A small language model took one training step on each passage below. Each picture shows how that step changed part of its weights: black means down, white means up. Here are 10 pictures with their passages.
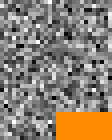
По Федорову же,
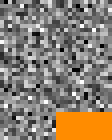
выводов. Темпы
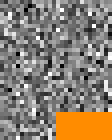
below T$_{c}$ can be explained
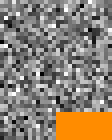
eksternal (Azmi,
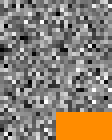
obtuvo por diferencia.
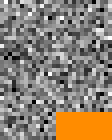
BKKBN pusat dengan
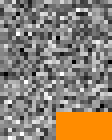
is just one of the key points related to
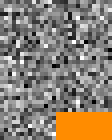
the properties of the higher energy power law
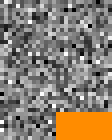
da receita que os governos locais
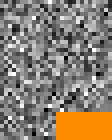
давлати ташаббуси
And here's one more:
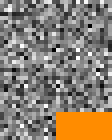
the system as the driving force behind group
